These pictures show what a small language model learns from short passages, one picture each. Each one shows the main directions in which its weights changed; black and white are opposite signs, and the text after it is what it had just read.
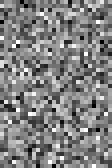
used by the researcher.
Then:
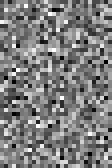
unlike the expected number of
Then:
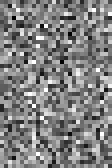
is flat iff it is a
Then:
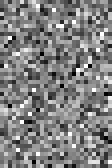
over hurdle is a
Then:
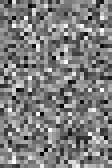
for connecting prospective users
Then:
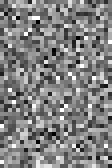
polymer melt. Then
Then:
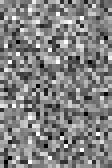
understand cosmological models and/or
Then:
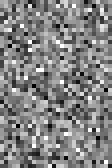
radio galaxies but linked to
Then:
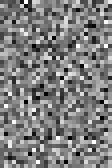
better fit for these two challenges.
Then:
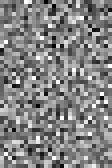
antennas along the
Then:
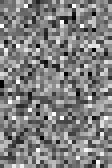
Òauthorship should be
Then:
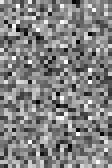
bank of Ekiti State
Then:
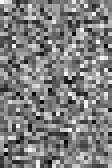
milestones leading to the
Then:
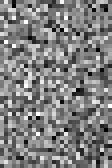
both image classification and text document
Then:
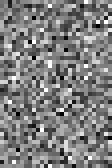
Thinking Specifically,
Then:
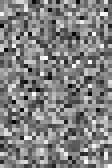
aluminum foil for
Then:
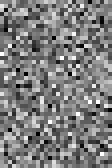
conducting the study, which may
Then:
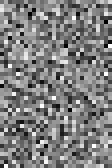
Abstract—Natural plant
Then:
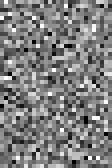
where $\lambda$ is the experimental high
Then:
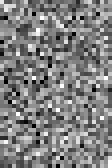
Fermi surface at a temperature
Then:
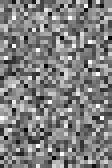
problems; they also open the possibility
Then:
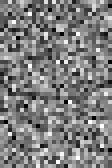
document. The overall visitation
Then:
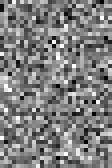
reflected in key performance indicators:
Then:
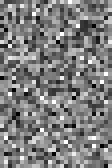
flux $\sigma^2 =
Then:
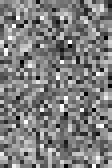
phase angle. III.
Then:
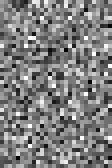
on each other, i.e.,
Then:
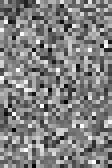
Autonomous Underwater
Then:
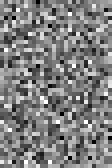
interleukins, tumor
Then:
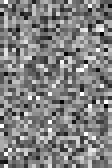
hole shows two distinct
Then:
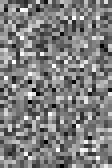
raised in intensive technology was
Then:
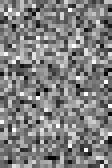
none of the experts provided
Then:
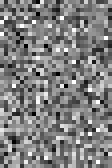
indicating that organisms adjust their
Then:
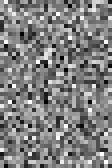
indicate that while both models track human
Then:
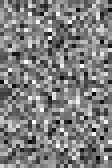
are only detecting in one
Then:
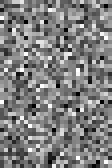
\to 0$ and the
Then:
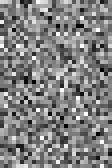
families and communities.
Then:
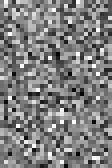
which was neglected in the
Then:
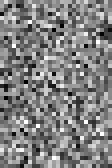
optimized d$_{BB}$ is
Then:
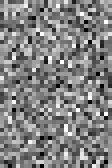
automatically selected by `{\it
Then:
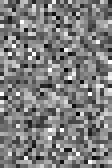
for a field initially in the
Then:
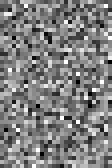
wish to create a shared
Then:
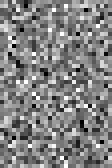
NLP-based Methodology
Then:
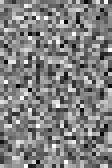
general idea of what a
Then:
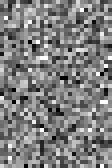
use \begin{eqnarray}
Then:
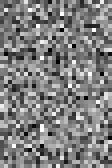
the production of the works, known
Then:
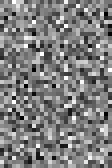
for blood glucose levels above
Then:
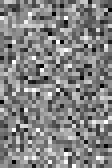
excitation energies we can expect
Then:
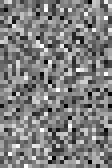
KLMR-M3. Figure
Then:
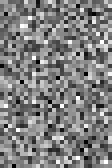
collections and the wide scale
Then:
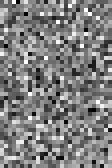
consistent with the idea that the
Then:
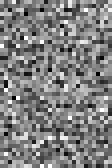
that is susceptible to environmental
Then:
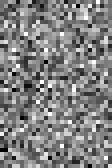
Chien-I Weng
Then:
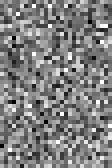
7. Similar to cement
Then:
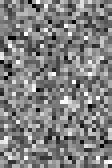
However, creativity is such a
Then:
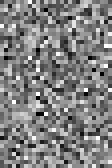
compensate each other for any value
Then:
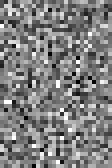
No Specific to this
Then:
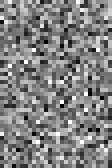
burden. Changing framework
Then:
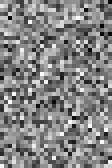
beam is transmitted through spectral
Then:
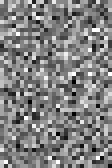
"expression")} \\
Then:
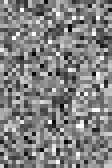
are three variables involved in this
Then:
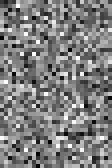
Action selection: Move to
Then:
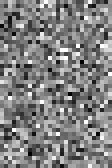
\emph{Proceedings of the
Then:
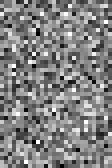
for quantities as small as the redshift
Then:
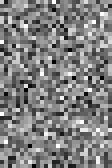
and reduces pollution 3
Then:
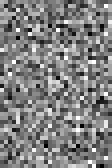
a body length of 505 to
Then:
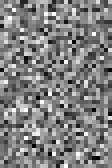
rely on a correlation inequality
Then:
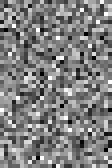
IV, oral,
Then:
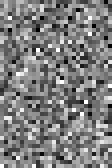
or other autoimmune
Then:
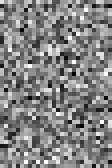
of Copernicus
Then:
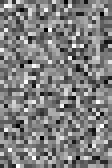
was approved by the referral
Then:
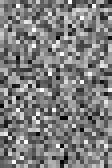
ensure user safety and device
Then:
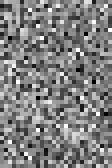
designed for phase transitions. Our
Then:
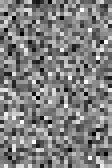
several of these roton modes soften
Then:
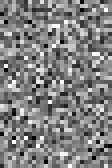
the states; hence it has
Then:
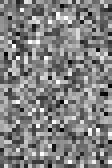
particles are further selected with a
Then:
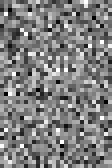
the confinement states.
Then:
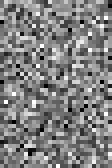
Raman transition between states $\vert
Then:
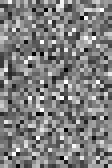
given that the particle is deterministic
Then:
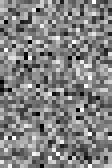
joint-stock company,
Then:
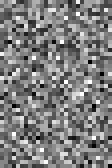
high-luminosity operation,
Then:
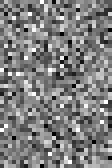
Both $dA$ and
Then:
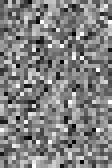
a detailed Monte Carlo study
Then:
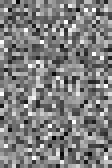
that the open subset of the
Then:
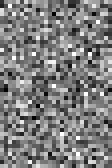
charging in multi-battery
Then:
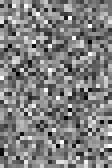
Procedure The Muscular
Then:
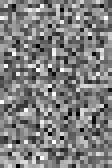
the occupation number $N$
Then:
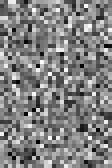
one-day-old adult individuals
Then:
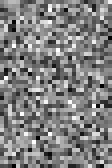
resolution or presentation of projects within a
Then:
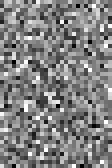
of stochastic quantum coordinates
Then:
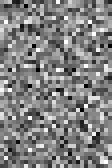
journey of the creators
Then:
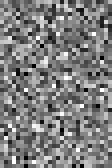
and, thus, may yield trees
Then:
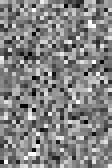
is not straightforwardly
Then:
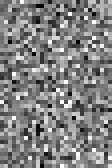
configuration must be periodic in all
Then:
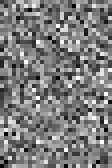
segment of about 30 amino
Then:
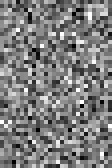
grant agreement No
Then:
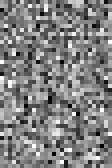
paddy field in West
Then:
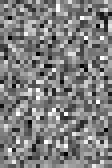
However, the recent behavior of saving
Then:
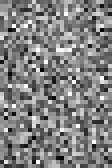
algorithm on this system yields no new
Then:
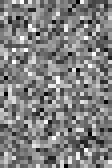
assess and map the determinants
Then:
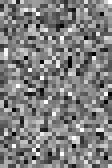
estimation method on the task of
